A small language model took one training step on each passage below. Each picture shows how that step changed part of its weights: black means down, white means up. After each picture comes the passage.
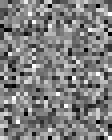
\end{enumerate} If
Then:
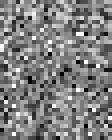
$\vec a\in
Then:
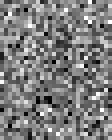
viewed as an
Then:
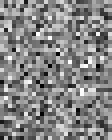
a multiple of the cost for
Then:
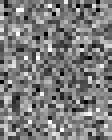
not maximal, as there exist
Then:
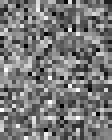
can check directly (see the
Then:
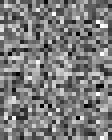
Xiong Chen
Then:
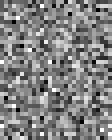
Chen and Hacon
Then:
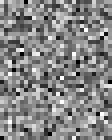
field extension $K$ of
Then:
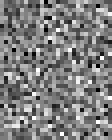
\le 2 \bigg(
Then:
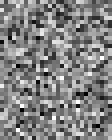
independent standard Gaussian entries
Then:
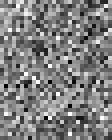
the square of the norm can
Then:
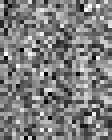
r$. Then by the
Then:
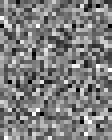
- i ) \lambda
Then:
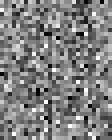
for all $\lambda\ne
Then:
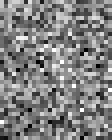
is parallel. In particular
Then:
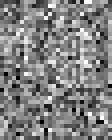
the locally constant functions from
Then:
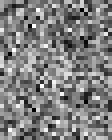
of voxels per
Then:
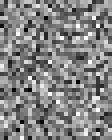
vertex with denumerably
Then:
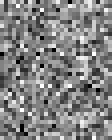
while the complexes in the
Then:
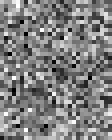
manifolds are assumed to be
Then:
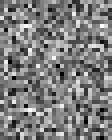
$-1 \leq \tilde
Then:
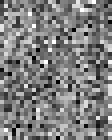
to a counterpart of
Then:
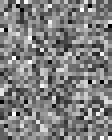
segment ${\rm
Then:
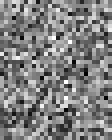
they reformulate the
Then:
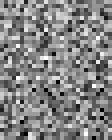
a random variable with characteristic
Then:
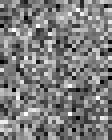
replace the summation index
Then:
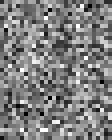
name $x$ in
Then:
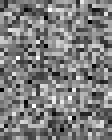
Thus, we only need to
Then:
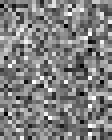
the rest of active
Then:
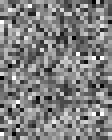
regular normal parabolic
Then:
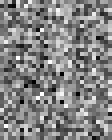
As such, it contains a
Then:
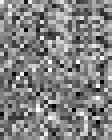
and canonical valuation, so
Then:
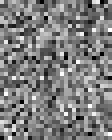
morphism $\varphi:X
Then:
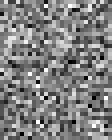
logic we may define the
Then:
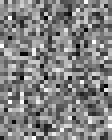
Z}_2$ action on
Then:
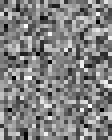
0 \quad {\rm
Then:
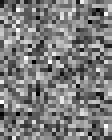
we also work under the assumption
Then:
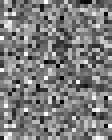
particular, there always a
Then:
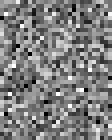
where $\theta$ is a
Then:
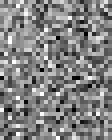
the time integral, and thus
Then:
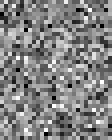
is the limiting distribution function
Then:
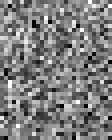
the right-hand side of
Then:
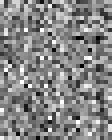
are relatively prime in
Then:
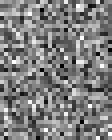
Horner's method)
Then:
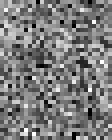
is the size-biased
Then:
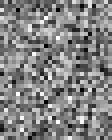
no guarantee that
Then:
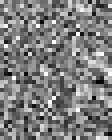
quartic cones are
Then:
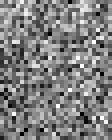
the primal problem in the
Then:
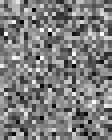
equivalences of categories are known
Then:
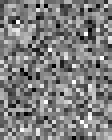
gives homotopy pullback
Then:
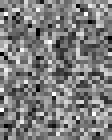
get that there exists a constant
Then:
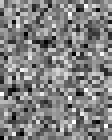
= 1$ we have
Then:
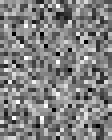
start with a smooth projective
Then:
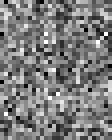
get from $n$ to
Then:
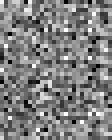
does not reduce the
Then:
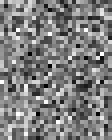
current estimate, the next
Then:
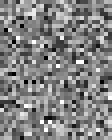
$\bar S$. Then the
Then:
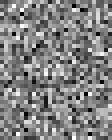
one-dimensional computational domain
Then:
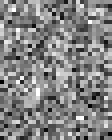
we conclude that $\gamma$
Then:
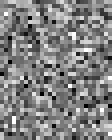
Let $P$ be the
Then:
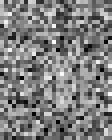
that $X$ has only
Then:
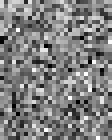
is lower semi-continuous
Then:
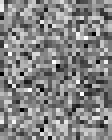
of integers, unless
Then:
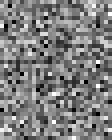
(\Sigma_S +
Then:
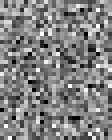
a careful choice of
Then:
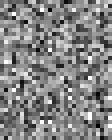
can be pursued,
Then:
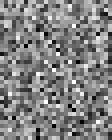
a root each directed edge
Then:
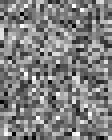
of the one-dimensional
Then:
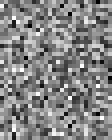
Gathering these
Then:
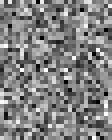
ribbons, which
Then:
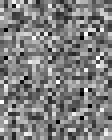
every $f\in
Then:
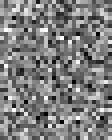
their applications can be better
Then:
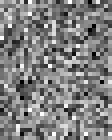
on the ordering of the
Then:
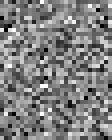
_{x}$ is a subgroup
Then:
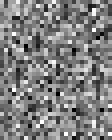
be Young functions then
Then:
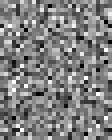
and \begin{equation*}
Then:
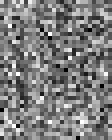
at the current iteration by using
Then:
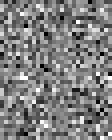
2, 3) indicate
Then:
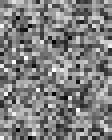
For the sake of
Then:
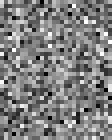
\\ \bottomrule
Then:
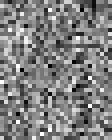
the exception of the
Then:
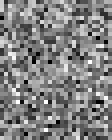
of marked arcs,
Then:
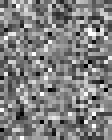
all blocks in the components
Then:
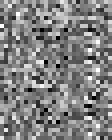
slightly lesser
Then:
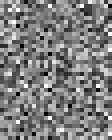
. \end{equation}
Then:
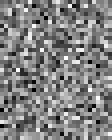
la donnée
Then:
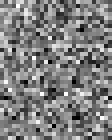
the number of nodes connecting
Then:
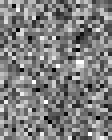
one critical point at each interval
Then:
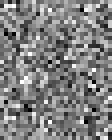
x\Pi y\Pi
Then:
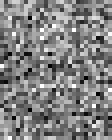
above. In particular,
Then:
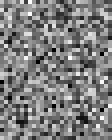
on the RHS
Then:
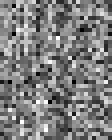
this calculation, the
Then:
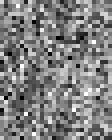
columns from the input
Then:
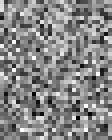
of non-zero elements in
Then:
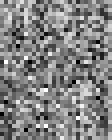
the same character table.
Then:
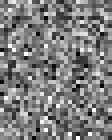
On the one hand,
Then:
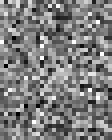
also applies to the
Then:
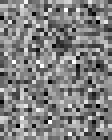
further investigation.
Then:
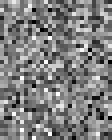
difficult to solve even with
